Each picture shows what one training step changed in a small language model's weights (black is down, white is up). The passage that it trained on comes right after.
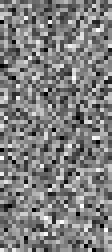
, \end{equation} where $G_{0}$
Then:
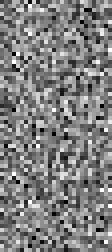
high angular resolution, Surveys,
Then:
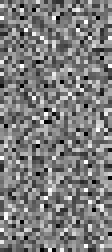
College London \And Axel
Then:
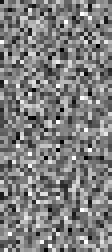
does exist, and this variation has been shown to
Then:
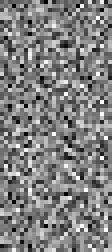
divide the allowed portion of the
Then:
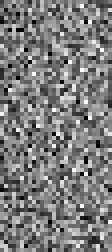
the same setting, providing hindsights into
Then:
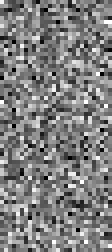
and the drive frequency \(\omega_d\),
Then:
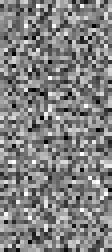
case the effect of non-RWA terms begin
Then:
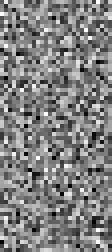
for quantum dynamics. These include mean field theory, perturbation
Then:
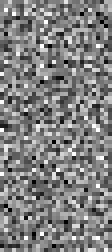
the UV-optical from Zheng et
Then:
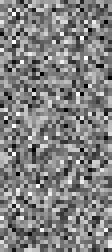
novel metric to quantify the distance between the original source
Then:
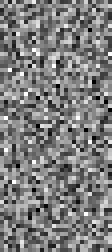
the calculated values of $J_1$ and
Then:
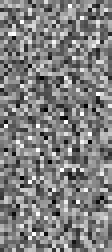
same symmetry and are screened over a distance comparable
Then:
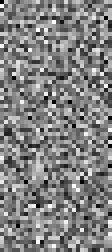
The strength of on-site pairing in the
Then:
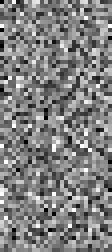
*then amplitude*). Two-stage
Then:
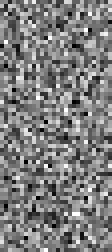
the random choice of a pair of vertices and will be
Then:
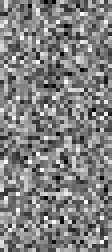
for this question will find conflicting answers,
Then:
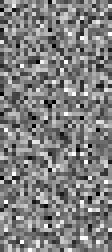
database. The remaining images were subject to
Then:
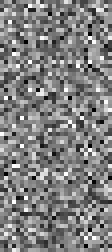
{Aloisi}, Alessandra and
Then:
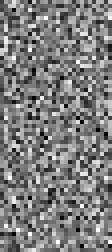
dimension of space, increases only linearly with the rank
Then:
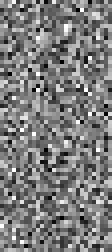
of the same drug with each other, to limit
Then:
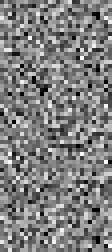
bus scheme increased WLFP by about 3
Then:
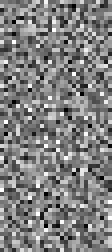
The student shows some insecurity in the use
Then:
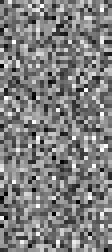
$J_\perp$, we can obtain a
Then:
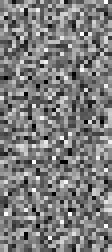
\eq we obtain distribution of discounted swap
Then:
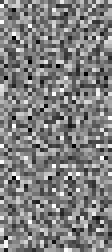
high-dimensional problem that cannot be solved using
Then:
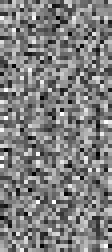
separator is a circular arc with radius
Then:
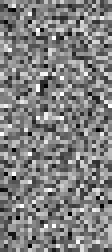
maximally supersymmetric Yang-Mills theory
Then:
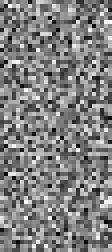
bosons ($f_+$) is enhanced while that
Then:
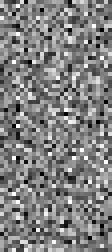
or 925 degrees of freedom $\nu$. The
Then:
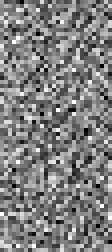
\label{gamma_I-def} \eeq In
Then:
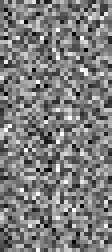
the standard deviation of the background array noise) and
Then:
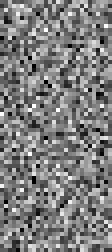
actually two sets of equations hiding
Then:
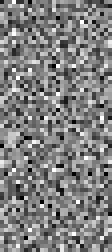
Model of particle physics, we may also understand why
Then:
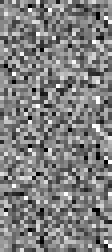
the BH QNMs and GBFs
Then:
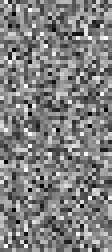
in the definition of $F_q$, equations
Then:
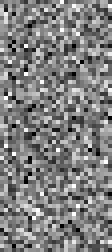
{\em only\/}, it is possible to
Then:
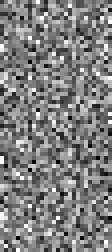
usually do not preserve spectrum (\kmers
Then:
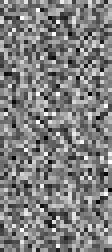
and show that it can be used to generate spin
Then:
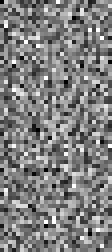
noise input. The response variability (b, black
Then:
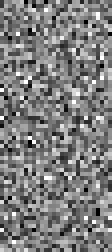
point clusters determined through a BND. Note that each
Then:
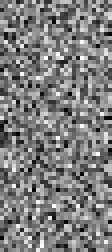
and the aluminum atoms are oxidized;
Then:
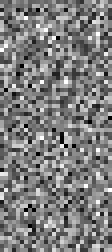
channels is also visible. This self-absorption
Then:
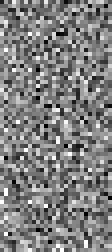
suggests that the phase transition remains first-order and only
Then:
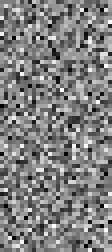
S_{1}^{z}\rangle$ and the
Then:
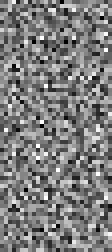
energy convergence threshold of $10^{-8}$ eV and
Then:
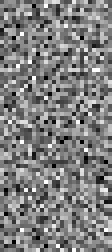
has managed to determine the Hubble constant value
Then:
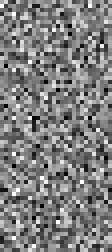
conclude that our new connection formulation has a consistent
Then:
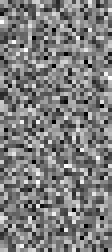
the stock price can avoid the risk for
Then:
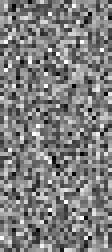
energy bounds in equation \eqref{cont.sum},
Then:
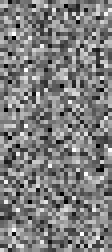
dash-dotted green line of Fig.
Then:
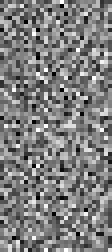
based on the IEEE 802.11ad
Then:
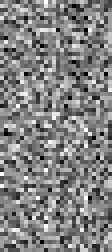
The current strongest limits on monopole fluxes in
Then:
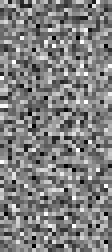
their internet connection at the office area,
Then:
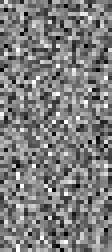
is unable to change the global topological modes
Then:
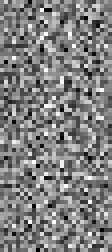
mode tracking with machine learning deployed on
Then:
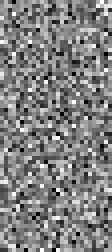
this paper we will demonstrate that conformal transformations
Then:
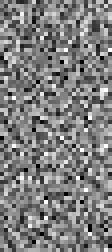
applications. Due to the lack of native
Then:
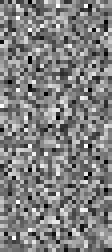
positron production rate in a new physics regime at an
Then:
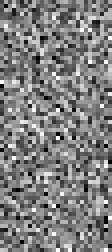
toolkits should be assigned to which press
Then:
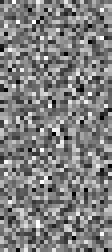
scalar QED for the case $e$=0.
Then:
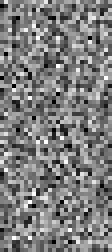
to simplify notations. It can be easily
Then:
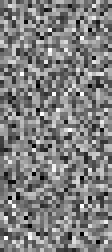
in magnitude due to the fact that not all the field lines
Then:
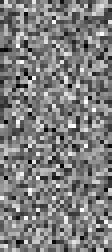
are depleted for 4 flavour mixing.
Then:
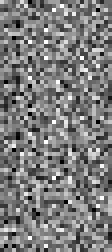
anomalous transport can be determined via leading order equations of
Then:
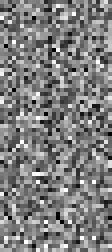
and (\ref{43}) we write the
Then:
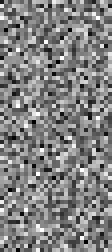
G0 collaborations have shown evidence for a
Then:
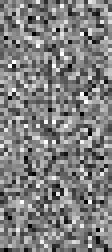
SQCD. The bare parameter tuning with
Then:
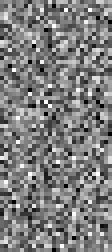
(\ref{8}) is fixed by construction}. Here
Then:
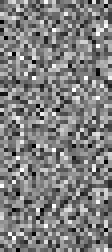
cross sections to KD potential at energies less than 10
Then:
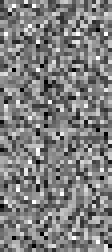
lookup table (LUT) unit
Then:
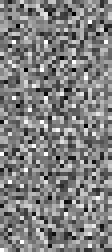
100190, China} \affiliation{
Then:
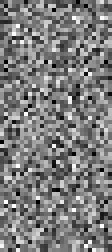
investigated if $I_{c,via}$ can
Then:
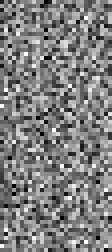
of 0.2 as indicated by the labels.}
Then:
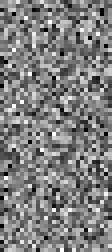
dripping to jetting and jetting to
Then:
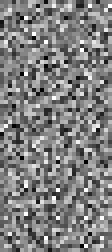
PIC simulations by \cite{werner2019},
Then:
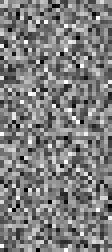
non-random the predictions are, the closer the
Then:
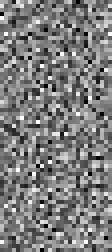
authors do not build an explicit relation of this
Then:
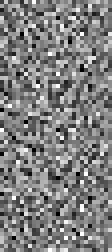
match the analytical predictions. The action of a
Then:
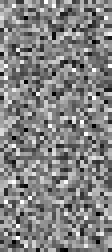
Santiago-Cruz for the help in
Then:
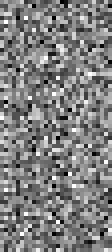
is minimal. We consider second-order perturbation theory.
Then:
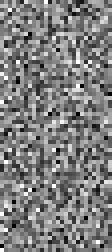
DC indeed receives $N-1$
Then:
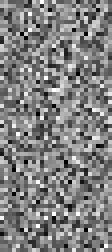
increasing the imbalance $h$ and
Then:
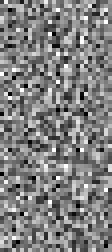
is no longer stationary, and the atom is
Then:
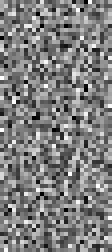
and which proper motion is different from the mainstream
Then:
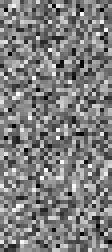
eff}. \label{eq:eff} \eeq We
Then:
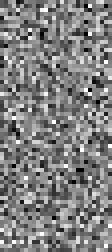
to be $X_{-1}$. The consistensy
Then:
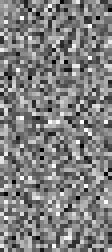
that a reduction $P$ of distribution $\Delta$ is
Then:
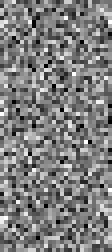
latency per block for the two traffic types
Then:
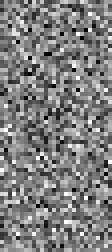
dashed graph) and those from full simulations (black full
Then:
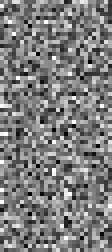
often discard such low-gap materials. An
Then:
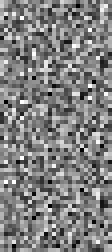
to $L$ and $\Phi$, $A$ has
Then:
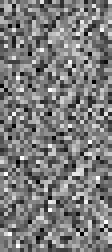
of $a_n$ and $m_n$
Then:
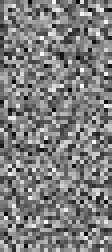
the corrections to the mass of the Annulons with
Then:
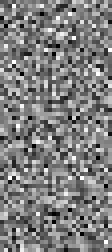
SG model for some values of dilaton parameter
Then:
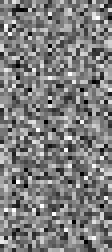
industrial system that we compare with.
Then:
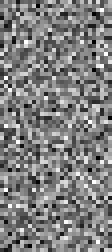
for the Kolmogorov-Sinai
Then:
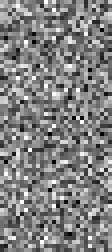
Most models of charmed baryon spectroscopy
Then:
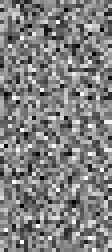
$\partial_t \ln n$ and the
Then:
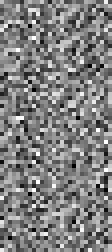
\centering \vspace{-0.3cm}
